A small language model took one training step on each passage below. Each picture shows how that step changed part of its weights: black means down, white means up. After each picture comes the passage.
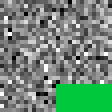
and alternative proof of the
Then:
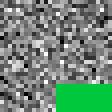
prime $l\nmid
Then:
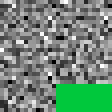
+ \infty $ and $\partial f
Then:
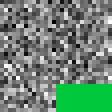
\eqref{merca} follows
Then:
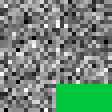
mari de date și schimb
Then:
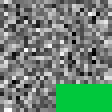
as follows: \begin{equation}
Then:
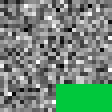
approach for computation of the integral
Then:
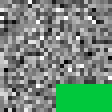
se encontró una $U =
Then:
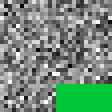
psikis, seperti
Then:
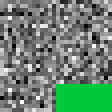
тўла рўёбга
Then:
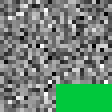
o crescimento do setor
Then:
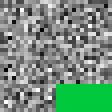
protegidos pelo
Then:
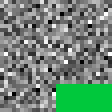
an integration by part, this
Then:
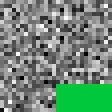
then $\widehat{\h}\subset
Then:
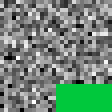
ta'minlashda faqat
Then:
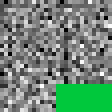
4. Wellington:
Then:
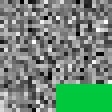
Nações Unidas,
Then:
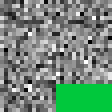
era «¿cineasta
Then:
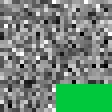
Legendrian varieties
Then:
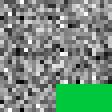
to'g'ri ishlashi
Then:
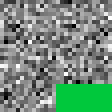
posible contexto de
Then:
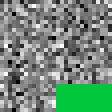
ular yuzasidan
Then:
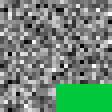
a derivation showing that
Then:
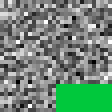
into the coupling conditions
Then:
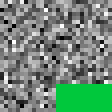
(c) are the same as those
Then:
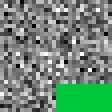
В Америке
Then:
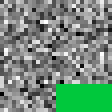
pisand qilmay
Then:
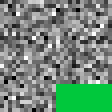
y a deux classes
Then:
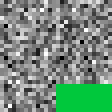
sistema de esgoto
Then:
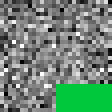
The case when $\vp=0$
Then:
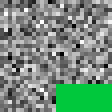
Misol uchun,
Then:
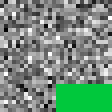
incapacitate de plată
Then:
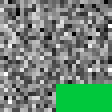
identify the homomorphism
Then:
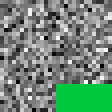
Shayx Ibrohim
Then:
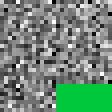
For the initial boundary value
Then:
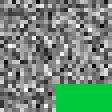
de carbono ou
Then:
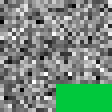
kuesioner. Karena
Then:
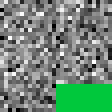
ongida tafakkurning
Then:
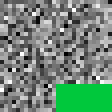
$Y$ \begin{equation}
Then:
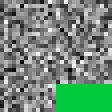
asosidagi simsiz
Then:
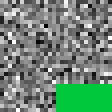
semicascade }$(\Omega
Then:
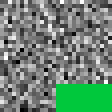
гр/га, л/га,
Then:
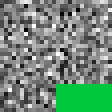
and 87 commodities. The
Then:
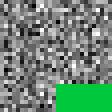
обавезе према
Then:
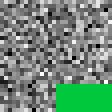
Marín², S.
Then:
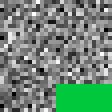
degree two over $C$.
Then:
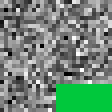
is. In this case, their
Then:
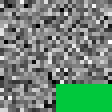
subspaces are different but
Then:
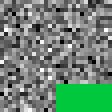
following four types of
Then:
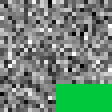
been extensively
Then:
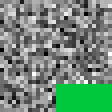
aspectos relacionados aos
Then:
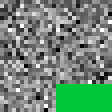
for $n\leq N$, and let
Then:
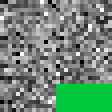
$M(G,n)$ has the
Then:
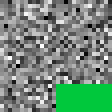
Studi Pendidikan
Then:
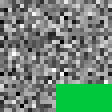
comes from the fact that
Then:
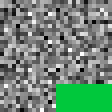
and its limit $a_\infty$,
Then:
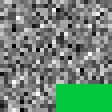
choose $p'\:M
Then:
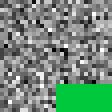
2. Z. Islomov.
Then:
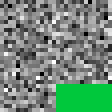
повинні бути
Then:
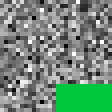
normal forms. For ease of
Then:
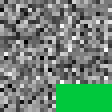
can also estimated by the above
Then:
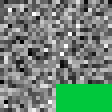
\begin{equation*} S_{\rho}
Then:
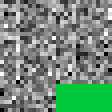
з розподілом
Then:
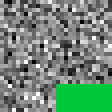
р. Аксу. В
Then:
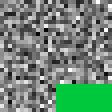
– инженер,
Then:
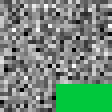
uprawiana jako
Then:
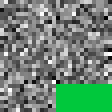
that $k \varphi_{X}\sim
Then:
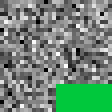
$R_{\tau}$. Since the
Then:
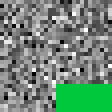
che si tratta di un
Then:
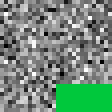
transcend towards the
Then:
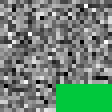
six. Hence, the
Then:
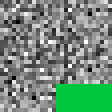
that the Steiner system
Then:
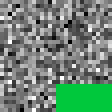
were exactly the
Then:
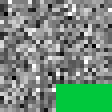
gregoriana varios
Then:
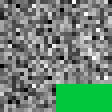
Therefore, this $u$ is
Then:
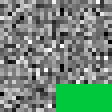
which were played in S.
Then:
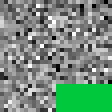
Kompetenzen ab.
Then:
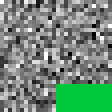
va predmetlarni aks
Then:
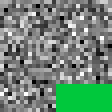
FCT with national
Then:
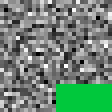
\medskip In the next
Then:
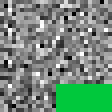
uniformly positive. The
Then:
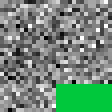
elements of $G$ some way
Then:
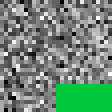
$U\coprod V$ and is
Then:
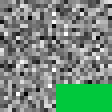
several comparisons in
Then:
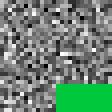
can give next definition.
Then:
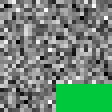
\times N}$ with $y_i
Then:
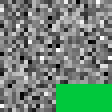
kamsitish mumkin
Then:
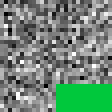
из импортного
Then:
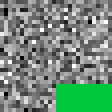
or not. More precisely,
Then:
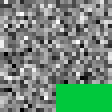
uchun kigiz bilan
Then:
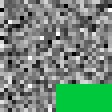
non - trivial modulus of
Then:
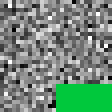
without inverses: it is a
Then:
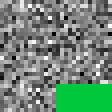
for this piece are
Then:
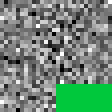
more generally, to scheduling
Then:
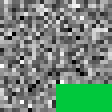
if $\lambda_{\mathrm{add}}
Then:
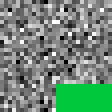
baxt obrazi ,
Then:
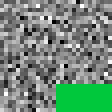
diferentes mídias, como
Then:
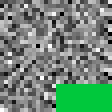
circle, what can
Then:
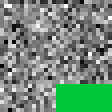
expressions in $n$ in
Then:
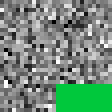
exact. \hfill
